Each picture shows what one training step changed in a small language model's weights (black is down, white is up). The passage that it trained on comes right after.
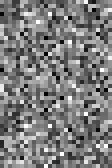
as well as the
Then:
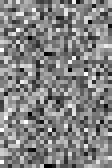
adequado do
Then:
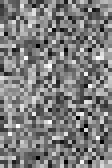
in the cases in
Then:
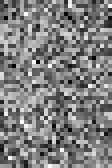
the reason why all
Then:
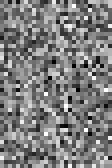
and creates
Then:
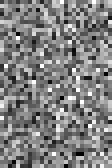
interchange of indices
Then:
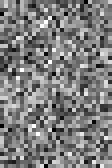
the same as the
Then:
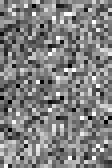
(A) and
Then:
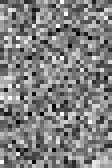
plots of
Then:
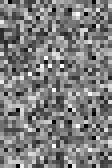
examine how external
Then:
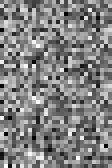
that can be
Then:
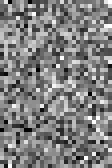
may create the internal
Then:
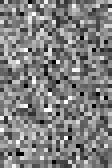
the Harwell
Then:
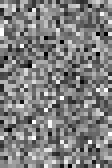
as mentioned in
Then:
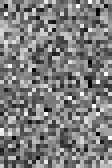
The model features
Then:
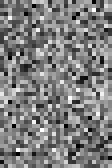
vacuole by
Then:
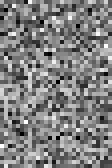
each leg.
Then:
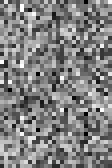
the data into a
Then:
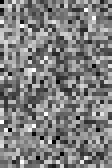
the Global
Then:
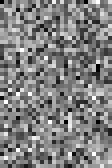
data for a sample
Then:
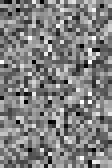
proof of
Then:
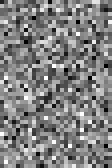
en este tipo
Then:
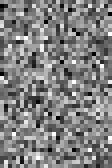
we argue that
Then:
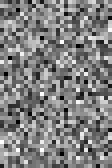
understanding of the
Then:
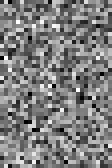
their technology use skills
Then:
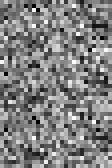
with up to four
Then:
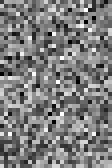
physical drivers of
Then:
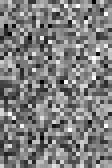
In Ref.
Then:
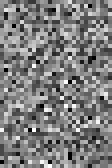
streamline propagation
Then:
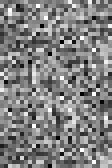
network (NN),
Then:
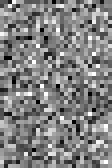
то же
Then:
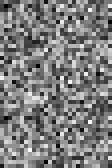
with respect to the
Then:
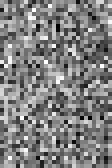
loci in panel
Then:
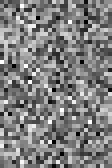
the data from all
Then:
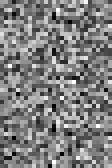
bulk viscosity and vacuum
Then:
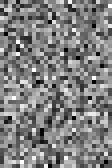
he leaves.
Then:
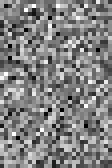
symmetric around 90°
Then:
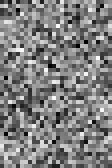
language of the second
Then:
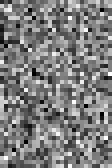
was supported by
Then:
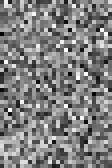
the school year
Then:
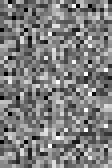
quantum machine learning algorithms
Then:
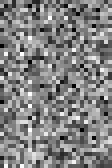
does not help us
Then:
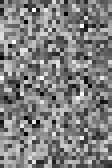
corresponding to this
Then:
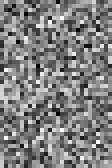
va amaliy
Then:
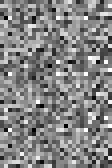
threshold criterion.
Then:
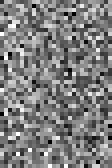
student deepen their
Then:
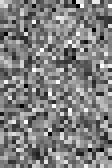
dealing with
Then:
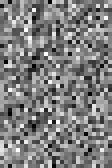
resulting films are
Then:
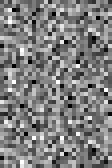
lattice II, corresponding
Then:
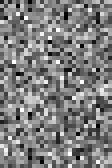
study show that a
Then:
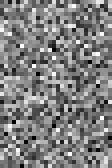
and in nature,
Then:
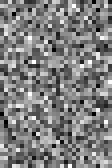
over time those
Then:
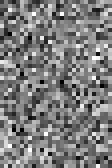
In the process of
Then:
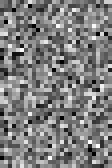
more water, more
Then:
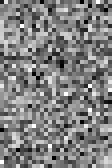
municipal programs
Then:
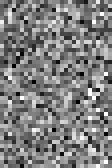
processes, but there
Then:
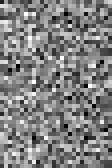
general conclusion of this
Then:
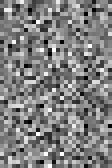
input data sets were
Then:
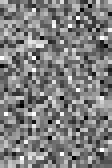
to off-label
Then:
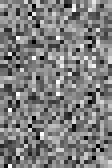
(and of
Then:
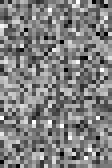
as they can be
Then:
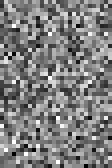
EUON European
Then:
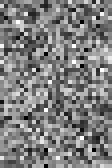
is particularly relevant to
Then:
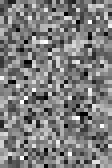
as opposed to
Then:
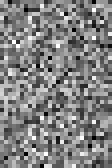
“timed up
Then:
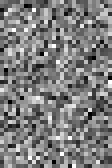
photons toward
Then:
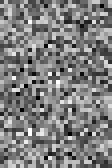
organizations such as
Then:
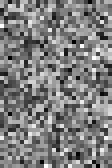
go into the
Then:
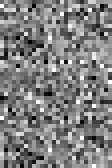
can be used for
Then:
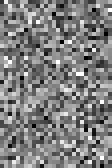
part the depth of
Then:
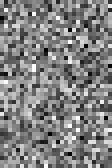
the issue and therefore
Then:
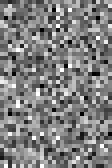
tracking system would use
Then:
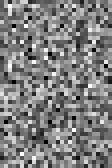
two outcomes. From
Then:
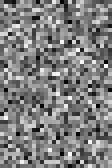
a person's
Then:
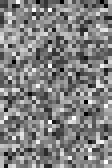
как сумма
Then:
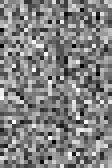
that is a list
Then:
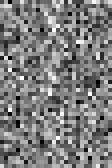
management of their management
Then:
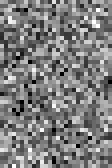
Health, Early
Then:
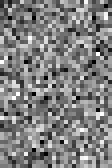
dried under standard
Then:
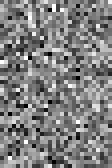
Better pain
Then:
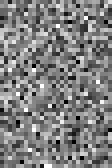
qualitative explanation of
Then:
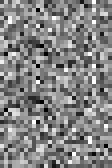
now) —
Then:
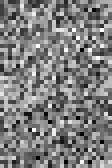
in the domain of
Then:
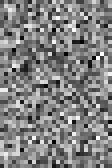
content by introducing
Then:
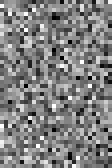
por uma necessária
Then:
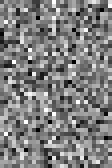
are obvious.
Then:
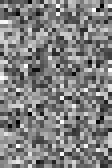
internal structure of the
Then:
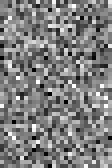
and hospital,
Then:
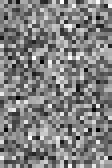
and ethical
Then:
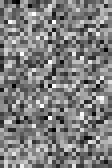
So, the presence
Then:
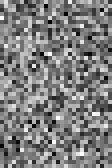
correlated with specific
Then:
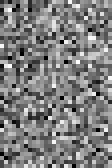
paper, were associated
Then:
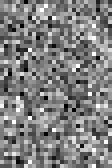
C = O
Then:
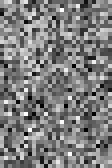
considered as an additional
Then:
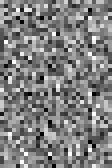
sucesso. No
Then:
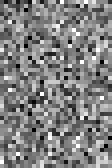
pillars of
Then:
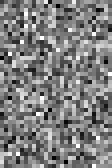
To cope with
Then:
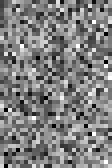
форм та прав
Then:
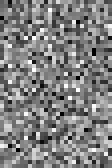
Examination BP
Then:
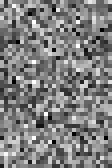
freedom for tuning
